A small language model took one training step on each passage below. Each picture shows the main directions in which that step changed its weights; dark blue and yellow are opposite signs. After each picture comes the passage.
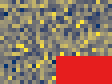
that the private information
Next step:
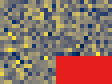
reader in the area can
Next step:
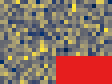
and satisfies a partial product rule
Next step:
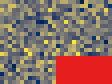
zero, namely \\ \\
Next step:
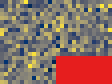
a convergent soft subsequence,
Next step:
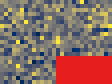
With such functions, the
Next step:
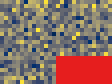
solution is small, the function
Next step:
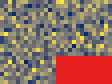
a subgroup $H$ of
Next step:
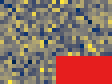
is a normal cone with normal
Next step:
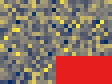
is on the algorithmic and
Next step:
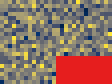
of the John
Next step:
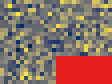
W_P \to
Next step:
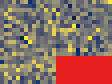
of the power system. In
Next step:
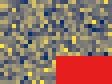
on each finite quotient. If
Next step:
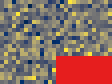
\delta B$ and so
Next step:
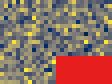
each CUDA
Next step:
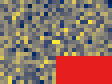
\beta_1)$. Assume
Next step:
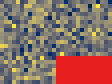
continuous mapping of functions $f
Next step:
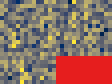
Hamming graphs
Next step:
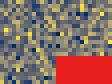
group with the smaller or equal
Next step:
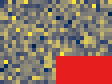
a surface $S$ as
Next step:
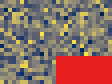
$Y$ are independent,
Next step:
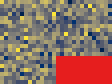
do so; the formula seems
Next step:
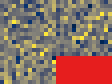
Lemma~3.8 in
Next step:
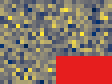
usually denote by $\mathbb
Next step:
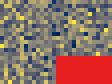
is sufficiently small, then,
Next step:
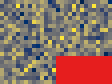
area-weighted and
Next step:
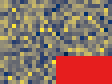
on two free generators has zero
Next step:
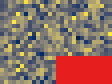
LQ game example with
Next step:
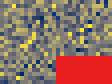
equation associated to the semisimple Frobenius
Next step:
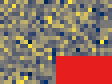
data sets with boundary.
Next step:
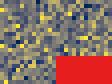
Goldbohm and
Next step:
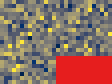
KEP registry to
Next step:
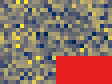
effect in urban
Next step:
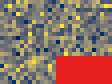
x \rangle = G
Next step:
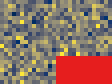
connected metric space. A
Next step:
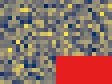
to 2. \qed
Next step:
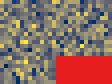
surjective and $\psi$ is
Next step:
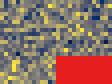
technical report) that it
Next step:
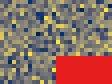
case because each requires a function
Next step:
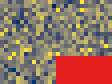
Hopf structure the generating functions
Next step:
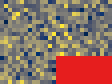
Along $c$ the
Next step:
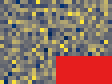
and look at pairs of
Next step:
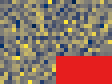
strictly ordinary and $\cP$
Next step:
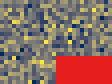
acting on the tangent space
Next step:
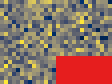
vertex in $G$ has
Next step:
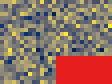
0), the central extension is
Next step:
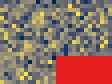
introduced in 1749 by
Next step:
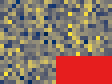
place of totally degenerate reduction.
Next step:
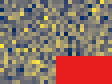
approach can be used for analysis
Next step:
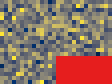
)$. As a consequence,
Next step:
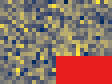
recall that a topological group
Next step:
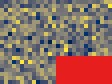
the exact recovery of the
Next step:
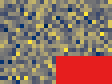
local algorithm. The same
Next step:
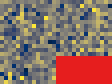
projective). This covers algebraic field
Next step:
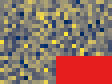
prove when $M$ is
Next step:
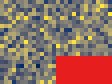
configurations whose stabilizers are
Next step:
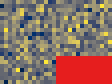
\eeas Since $\nabla
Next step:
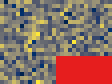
theory}, Compos.\
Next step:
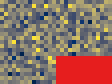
Hence, by Lemma 1,
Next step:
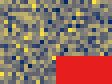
of a rectangle and a vertical
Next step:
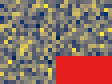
Notation:}\quad Our notation
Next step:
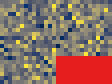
two cases. First consider the
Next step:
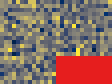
of the system of interest in
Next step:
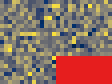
critical values which is not relevant
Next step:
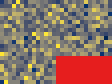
preuves. Elle
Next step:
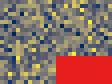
its equation, but also provide
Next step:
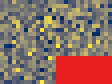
means of a nonsmooth gap
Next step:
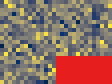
functional space. In this
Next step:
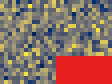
\forall \; F \in
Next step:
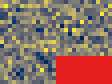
as a rewriting
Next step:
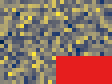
\N$ that are
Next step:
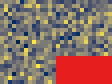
by $x$ and
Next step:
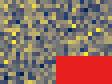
for the stability of the
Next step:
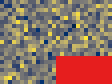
is related to the general
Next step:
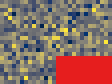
coset of a subgroup
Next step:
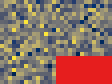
following: \btm
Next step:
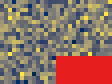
\[ \begin{tikzcd}
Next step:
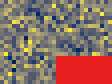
sufficient to establish the identification of
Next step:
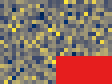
We will prove under this assumption
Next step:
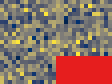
and led to considering the
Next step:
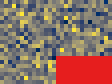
models. To this purpose,
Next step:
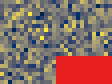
We begin by introducing the following
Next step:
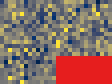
formulating a model for a
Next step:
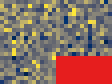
\emph{system of
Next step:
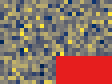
exists a Sobolev homeomorphism $h
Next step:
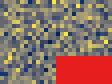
in the localization sequence by
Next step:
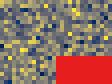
the demand of LIC
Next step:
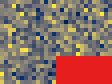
comparison curvatures to get
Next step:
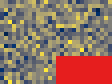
hope that at least one
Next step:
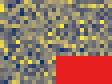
(2004) showed that the
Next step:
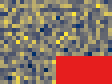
that $f^* W$
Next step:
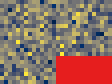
direction $\Delta x$. For
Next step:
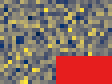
and $m$ are
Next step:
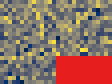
turns out that the right spherical
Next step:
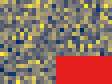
all $i \ge
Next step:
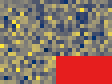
end of $T$.
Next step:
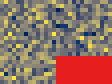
une inclusion $D$ de
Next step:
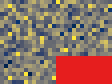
is well known that there exists
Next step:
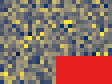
in the literature can be found
